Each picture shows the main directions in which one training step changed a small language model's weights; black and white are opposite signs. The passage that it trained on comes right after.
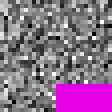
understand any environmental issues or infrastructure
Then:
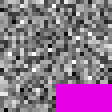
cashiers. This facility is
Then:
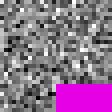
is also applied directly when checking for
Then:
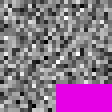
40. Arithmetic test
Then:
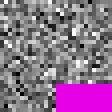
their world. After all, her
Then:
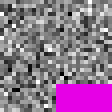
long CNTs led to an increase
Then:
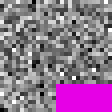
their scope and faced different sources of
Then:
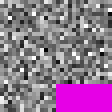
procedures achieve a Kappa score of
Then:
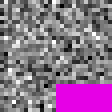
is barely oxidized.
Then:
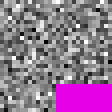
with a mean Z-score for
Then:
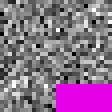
pulsators I HAVE
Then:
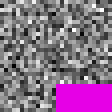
field theories, and ultimately
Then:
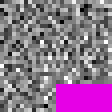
$a_1$ means in this case
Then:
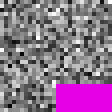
field has a power law form mentioned
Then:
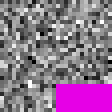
communities in Southern
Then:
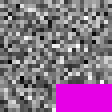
graining levels of QST and their
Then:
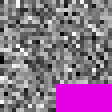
and SRI integration across seven EU
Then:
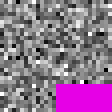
{author} {\bibfnamefont {M.}~\bibnamefont
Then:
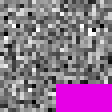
text: - "This project has received
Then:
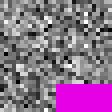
targets for atmospheric
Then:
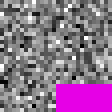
modes are present in the passive
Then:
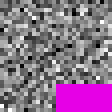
to $T/W\simeq
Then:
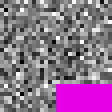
works without reference. Signature
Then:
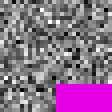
fireballs, in many
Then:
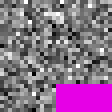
III. \item In Section V,
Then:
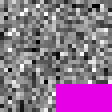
context of a European research project, provides the
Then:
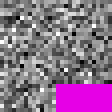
as unique as the story of the
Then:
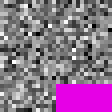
as dust-enshrouded,
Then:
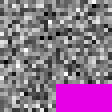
module. \item CML
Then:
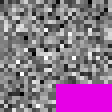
a chainsaw at work it follows that
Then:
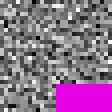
these problems, demanding new solutions.
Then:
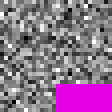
bit rate than FLC.
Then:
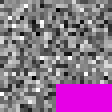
of the non-linear relation between
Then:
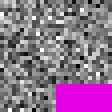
close to $T_c$. For
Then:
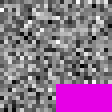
Phenomenological potentials obtained by
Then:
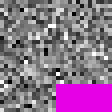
many sensors, this naturally leads
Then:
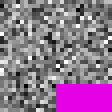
deliverable D7.1,
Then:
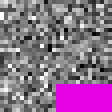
light fixture). The halo
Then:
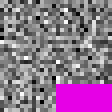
Annual Meeting of the
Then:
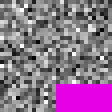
M., Andaloro,
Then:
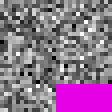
a specific strategy to reach the
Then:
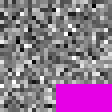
the relation of the total stellar mass
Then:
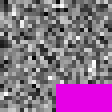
to collaborate and develop unified
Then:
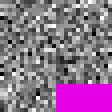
order. Postmaterialist topics
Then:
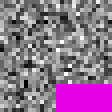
limit of $|\Delta f| <
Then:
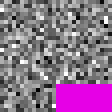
exit the active detector volume.
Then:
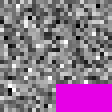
relative humidity and return the
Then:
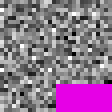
storm category. Further, the
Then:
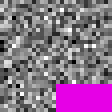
do so, we gathered all
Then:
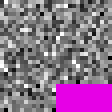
frequency was set to 352 MHz and
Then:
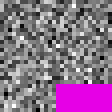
data negatively impacts local businesses by
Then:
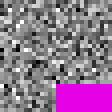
materials. Large colorful pictures
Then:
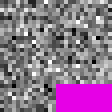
feature then the OS value should be
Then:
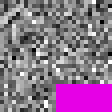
by Waiswa P
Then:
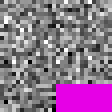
into energy grids and markets
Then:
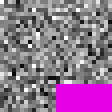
frequency of extreme events. The established
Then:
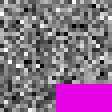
through the five EU structural and
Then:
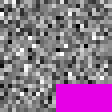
finger on thumb), hand
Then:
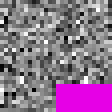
some regulation will be needed to avoid
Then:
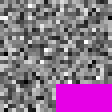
LLMs do not have direct access to
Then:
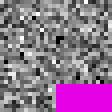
can be obtained from [5]
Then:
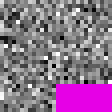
as rupture nucleation, background stress
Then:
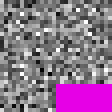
systems have excitation energies that are small
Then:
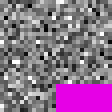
+ Aspartic acid + + + +
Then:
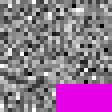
adrenalectomy (OA)
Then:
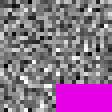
\citep{Corey07} which
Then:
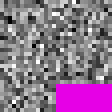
double-peak structure. It has been
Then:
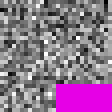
accurately the critical flavor, we
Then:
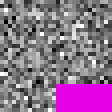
or even prevent, long-term
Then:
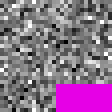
mostly make use of techniques like
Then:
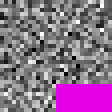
the quantitative and qualitative
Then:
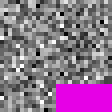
nonperturbative region, described by a
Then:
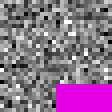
\begin{equation} \langle
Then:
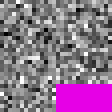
in SME IJV in
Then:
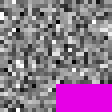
the end of the school year, when state
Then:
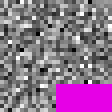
remaining $N_c-1$
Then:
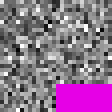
atmospheric radiation on
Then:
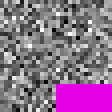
plane projection. Throughout
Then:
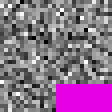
qualified judges to improve
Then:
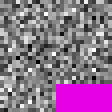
sector Bank and Public limited
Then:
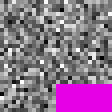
distinguish MGFs from
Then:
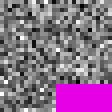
how triple product asymmetries can
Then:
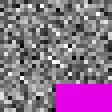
Final Deliverable on
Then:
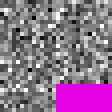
another possibility, in which the
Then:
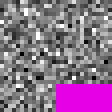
maternal deaths and in
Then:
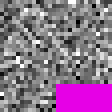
proportion of higher education graduates in
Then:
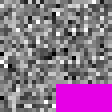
Strongly disagree P1
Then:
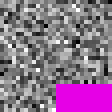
own set of parameters, quickly and
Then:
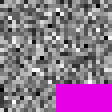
deal with SSR, official
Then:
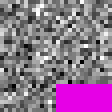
the Kaluza--Klein
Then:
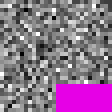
was assessed using one-way
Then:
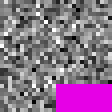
is validated to detect *X.
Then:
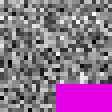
Acknowledgement The Author
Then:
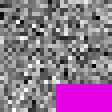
and the pilot production of the final
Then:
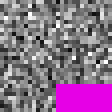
lower limit (SCL98). For the
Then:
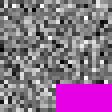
promotion people, process and physical evidence
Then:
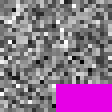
objects in serialized form.
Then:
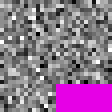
(17)$$ The heat flux for a
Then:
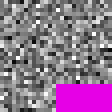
to the graphene sheet)
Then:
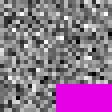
two case studies with those obtained from a program
